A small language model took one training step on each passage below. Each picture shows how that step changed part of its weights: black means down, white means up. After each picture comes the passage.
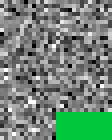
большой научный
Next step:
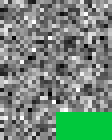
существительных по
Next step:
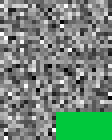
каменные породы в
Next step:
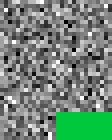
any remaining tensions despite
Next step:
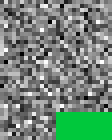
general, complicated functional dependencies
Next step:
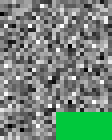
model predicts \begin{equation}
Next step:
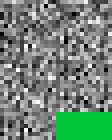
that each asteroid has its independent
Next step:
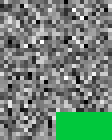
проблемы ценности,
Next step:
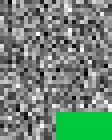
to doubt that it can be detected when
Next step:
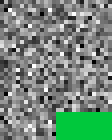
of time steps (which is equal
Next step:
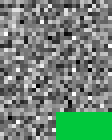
hence $cd \notin E$
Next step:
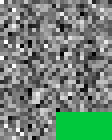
Teufen keine.
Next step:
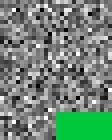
of the classification of neologisms and
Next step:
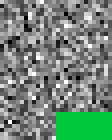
семья остаётся
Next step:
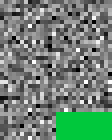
В. Н. Структура и
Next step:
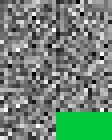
tapsırmaların tórt
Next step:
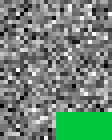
positions marked by the blue
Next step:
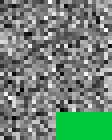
vraag of ze hier wel of
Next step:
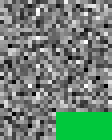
BMJ Best Practice.
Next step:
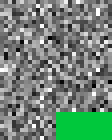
dari konsep diri yang
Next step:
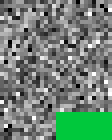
thus making the case for either
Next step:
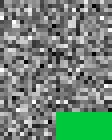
qon namunasi gemolizga
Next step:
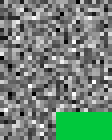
its new emerging properties
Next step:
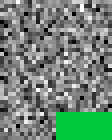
der Wissenschaften und der
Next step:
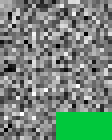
about $H_{t}$ are either
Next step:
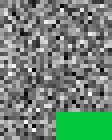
**familia elegida**,
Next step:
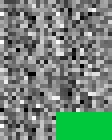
काल से
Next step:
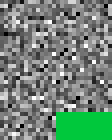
on the background of chronic
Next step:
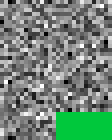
administrations publiques.
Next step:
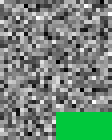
+ \cos^2 \theta_t
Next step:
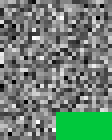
vase. There are now 23
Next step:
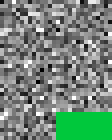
waves, whose interference gives
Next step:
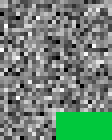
as a horizontal line. As
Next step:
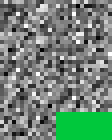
$\mu$ increases, the MSD
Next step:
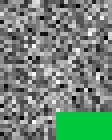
tafti" siyosatini olib
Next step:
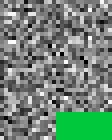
Ermak o'yinlar.
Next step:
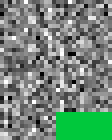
the class of potentials for which this form
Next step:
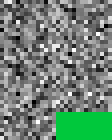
A prevenção, mais uma vez,
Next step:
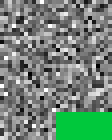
hot, blue continuum
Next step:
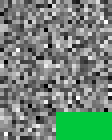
dependencies of attack steps
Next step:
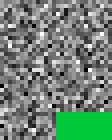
triệu USD
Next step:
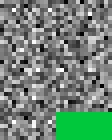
gorit... Nemetskiye
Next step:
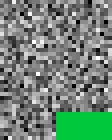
reviewed the manuscript.
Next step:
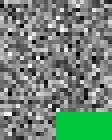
Taylor and Francis
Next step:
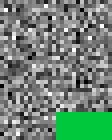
luce» ma come, al
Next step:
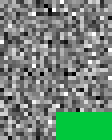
that factor when making the above
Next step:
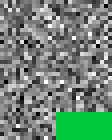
paper and cut out the inner
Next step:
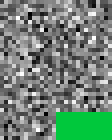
V., Petraccone V.,
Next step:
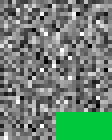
the more difficult it gets to train
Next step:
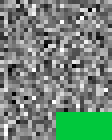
[4], медицина
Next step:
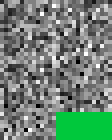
рекламних акцій.
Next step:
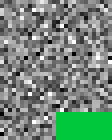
now we extend the alphabet only
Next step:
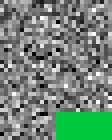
har bir lavozim o'z
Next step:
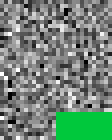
\lambda^e_m / K$. For more
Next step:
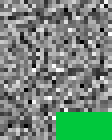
using dimensional regularization, we can
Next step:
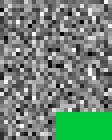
de construcción y transformándose
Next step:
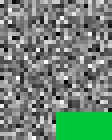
asarlaridan farqli
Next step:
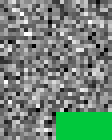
y uso irregular de
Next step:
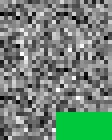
contained in $O_{n+1}$ but
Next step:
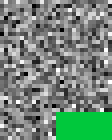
aportaciones especiales*
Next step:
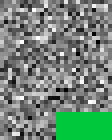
the former Soviet republic -
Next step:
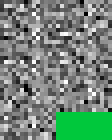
\left(\frac{\partial H}{\partial
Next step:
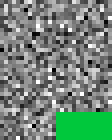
the aperture corrections given in the
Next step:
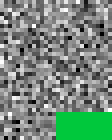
Erasmus+ Projects that
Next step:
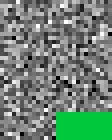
funerari di età imperiale
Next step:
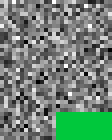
of gestation, apparently are not
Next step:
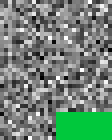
muzeyi katalogi.
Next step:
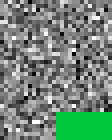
geometry, offset parameterization,
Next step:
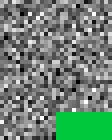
hybrid star, with a solid
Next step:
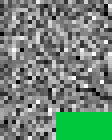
root of the angle $\theta$ and use
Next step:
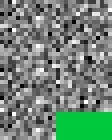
We discuss further the twist
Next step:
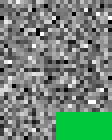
the tendency to phase separate and
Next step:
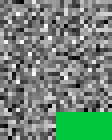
yaygın semptomlar;
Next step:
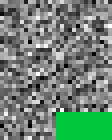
and ground truth ECG.
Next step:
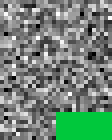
tenetur se detegere.
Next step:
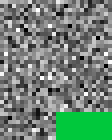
and Brightest Cluster Galaxies
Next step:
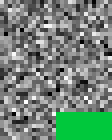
$(\Sigma_r)$ and an
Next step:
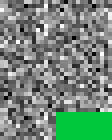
estudos aconteceram entre os
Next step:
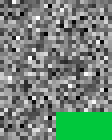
for the reaction rate from the
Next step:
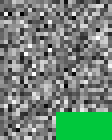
being merely a mathematical
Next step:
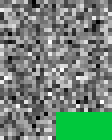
urmă. Pe tot
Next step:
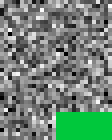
domain mismatch. However, with
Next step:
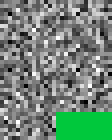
can be proved by looking at the value
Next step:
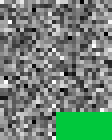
Energy Agency, 2-4
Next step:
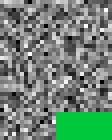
шляхом покриття
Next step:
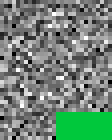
\indent Classically, it is
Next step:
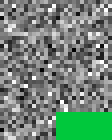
отметить, что в
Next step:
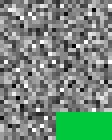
our equations and taking into account the
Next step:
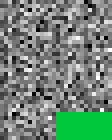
edi adabiyotshunos
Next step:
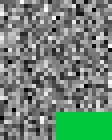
datos, imágenes,
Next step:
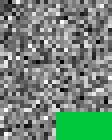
optical lattice system for simulation of
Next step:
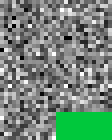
This article is organised as
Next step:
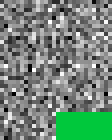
умение оказывать
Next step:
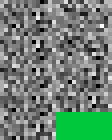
РЕСУРСОВ. In
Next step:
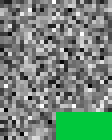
exposto o objetivo desse
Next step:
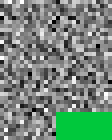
contingency tables, split across
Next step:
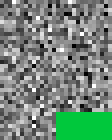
to introduce the following order parameters:
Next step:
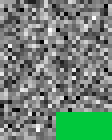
of the user-centered empirical
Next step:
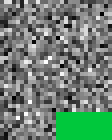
estándares al aula, una
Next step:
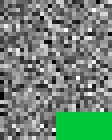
able to address gender
